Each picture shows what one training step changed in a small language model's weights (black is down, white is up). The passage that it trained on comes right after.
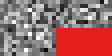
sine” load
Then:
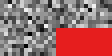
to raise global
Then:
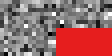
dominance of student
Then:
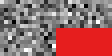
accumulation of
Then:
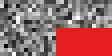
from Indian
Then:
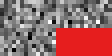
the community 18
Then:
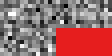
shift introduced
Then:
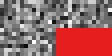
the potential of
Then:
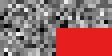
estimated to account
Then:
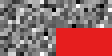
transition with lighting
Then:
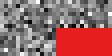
lowest grain
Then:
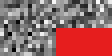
at ambient
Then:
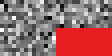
dataset, which will
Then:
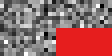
investment strategies in
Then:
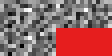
further declare
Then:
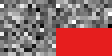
accessed during and
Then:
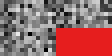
study has not
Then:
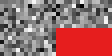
work, performed the
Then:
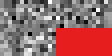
All animals used
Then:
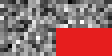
The data that support
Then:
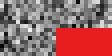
by keeping the
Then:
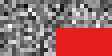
and copper
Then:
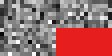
the actual added
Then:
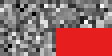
formwork that
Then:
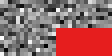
total volume of
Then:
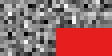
showed a raised
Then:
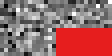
we shall
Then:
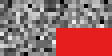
group) is not
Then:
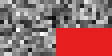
a sense of
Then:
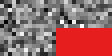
since our estimation
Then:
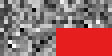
to the EU
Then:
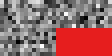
in the United
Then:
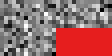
used to predict
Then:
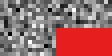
IV. The
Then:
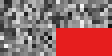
of employees and
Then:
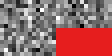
watermarks are
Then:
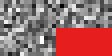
recovery percentage
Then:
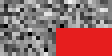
user has to be
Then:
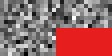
on the RC
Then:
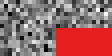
included what is now
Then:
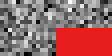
done in a
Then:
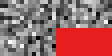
the Federation
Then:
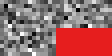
other from the AI
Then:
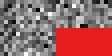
was regarded as
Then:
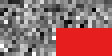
design was generated for
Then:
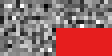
Abstract In the
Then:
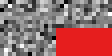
words per minute
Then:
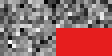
in contrast to the
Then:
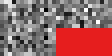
Material analyzed:
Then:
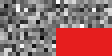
it, its
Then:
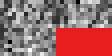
of the review
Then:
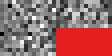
of *C.
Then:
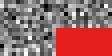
utilizing dynamic analysis
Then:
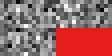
measures that ensure
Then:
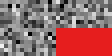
exchanger was
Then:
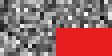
this area.
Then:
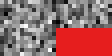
the parameter estimates
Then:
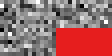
may just suggest the
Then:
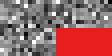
heart disease,
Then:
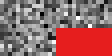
cognition and
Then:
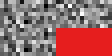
into the concept of
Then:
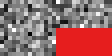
do so, we
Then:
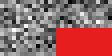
confident in
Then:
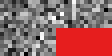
This research activity was
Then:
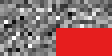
Tran, of
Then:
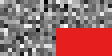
frequently affected
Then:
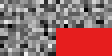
predictions with
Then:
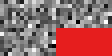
current code specifications
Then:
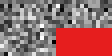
and D.
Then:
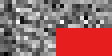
zero, we
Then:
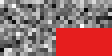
under the guidance
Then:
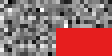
E4) green
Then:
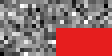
engrossed on
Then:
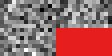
official information provided
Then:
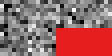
We will keep you
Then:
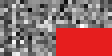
boiling for
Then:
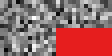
reached 2
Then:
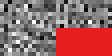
and environmental activists
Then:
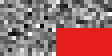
vital indicator for
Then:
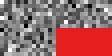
OF TIME
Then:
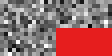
patients on other
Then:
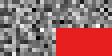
direct and indirect
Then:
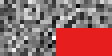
a variety of
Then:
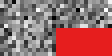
of structured knowledge
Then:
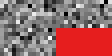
decrease in background
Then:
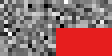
needs to be seen
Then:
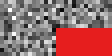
generated. In this
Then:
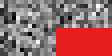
be found on
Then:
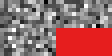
not different.
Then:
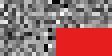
content is an index
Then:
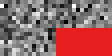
before it is
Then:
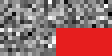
93 points,
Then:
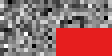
Particle and
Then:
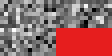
activity in animal
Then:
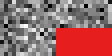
particular, focuses
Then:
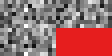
of relatives with
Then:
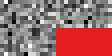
age for females
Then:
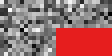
source in the
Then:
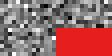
topic, the
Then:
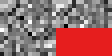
supervision of
